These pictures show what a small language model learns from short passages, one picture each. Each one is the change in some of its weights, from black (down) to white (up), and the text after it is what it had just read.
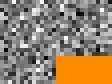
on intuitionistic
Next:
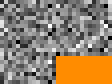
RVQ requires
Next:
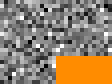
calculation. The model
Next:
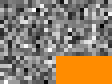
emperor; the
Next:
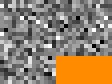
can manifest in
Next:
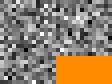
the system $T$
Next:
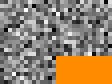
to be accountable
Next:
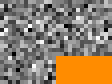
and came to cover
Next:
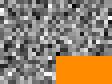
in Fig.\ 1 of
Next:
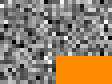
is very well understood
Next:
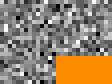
typically build on
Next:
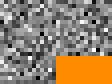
visible region was
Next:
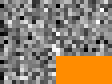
Encoding by first
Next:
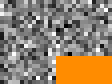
this research was performed.}
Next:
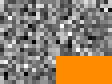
convergence analysis based on
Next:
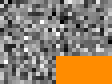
days*) from
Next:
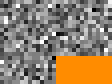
imagery are
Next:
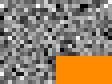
is not possible to infer
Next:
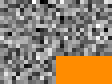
and capable of solving
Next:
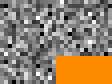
paired with the
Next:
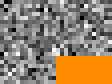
10 fm in each
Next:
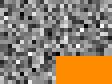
Game data usage
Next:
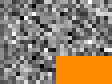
with the uniform
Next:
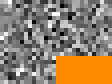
be implicit in the
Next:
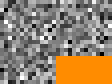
and responsive to
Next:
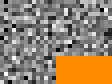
approach. Dynamic
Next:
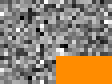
which substantially
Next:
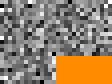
of Wuppertal.
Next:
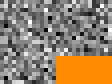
the only dimensional scale
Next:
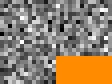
may help to reduce
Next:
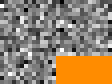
\quad \forall
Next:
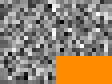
exigences du
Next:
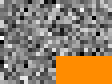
until now has not been
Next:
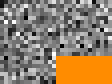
their density (or interaction
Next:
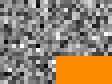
within a period of time with
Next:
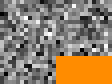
in mutation.} and
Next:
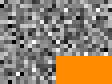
as the correlation between
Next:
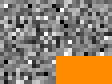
the response of the
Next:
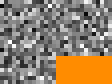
control parameters with dimensions of
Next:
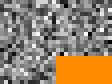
easiest way to
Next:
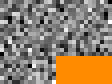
Celeste teach
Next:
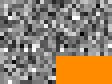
influence on the field
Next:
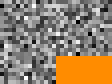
of various image
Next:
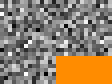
enhanced observation
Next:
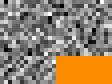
examine the effects
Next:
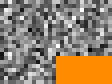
M \to N \to
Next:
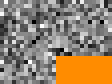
We assessed the
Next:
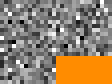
others. These studies
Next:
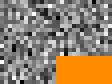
A}, \eea where
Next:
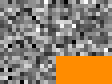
shall write
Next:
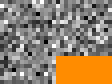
and penalties.
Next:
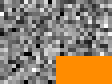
to the physics
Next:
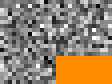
routes met topical
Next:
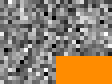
= 0$. We see that
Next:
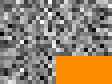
can be assumed to be
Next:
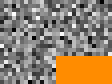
F. Tani,
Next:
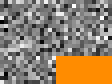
and co-develop solutions
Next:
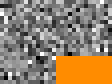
cause dramatic
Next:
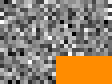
this Catholic
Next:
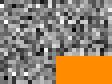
some mechanism
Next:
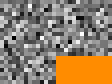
a dualizing
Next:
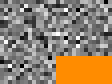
was first derived in
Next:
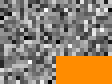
and principal
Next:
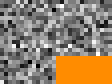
The transition temperature
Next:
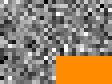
The fact that this expression
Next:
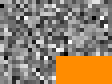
of this is consistent
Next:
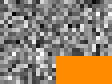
which already have
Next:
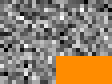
be mitigated through
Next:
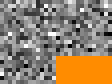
the main terms. The proof
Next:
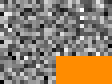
Decision Making
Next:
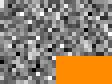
equation; however, the
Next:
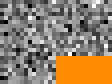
sectional curvature},
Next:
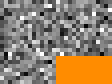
preserving better
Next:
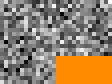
rejected with a
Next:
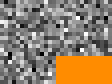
unit cell including 12
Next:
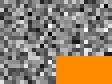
$P$ is an
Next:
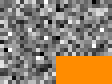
many natural and
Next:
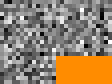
direction and well below
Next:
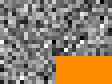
All drugs
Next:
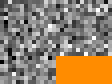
and baking, we
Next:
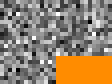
value of $\eta$
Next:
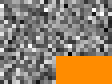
furthermore that
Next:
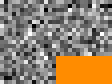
the period under review.
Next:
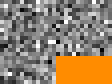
And the subgroup
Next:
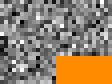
domain, the interval
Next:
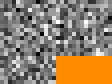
diseases of the
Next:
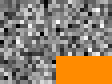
dimension will strongly be
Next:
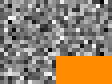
4 Methodist
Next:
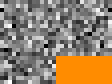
by this method is defined as
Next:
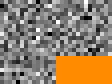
series of experiments
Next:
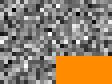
a typical detection
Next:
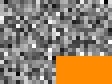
to check whether
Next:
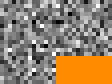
it helped all
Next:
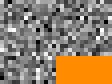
numbness in the
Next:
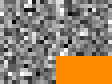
subspace thereof,
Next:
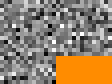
made more general if
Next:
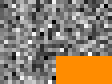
$z$ given the corresponding
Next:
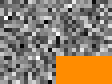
theoretical expectation
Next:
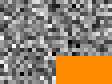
of total energy with increasing
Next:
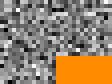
5th week of
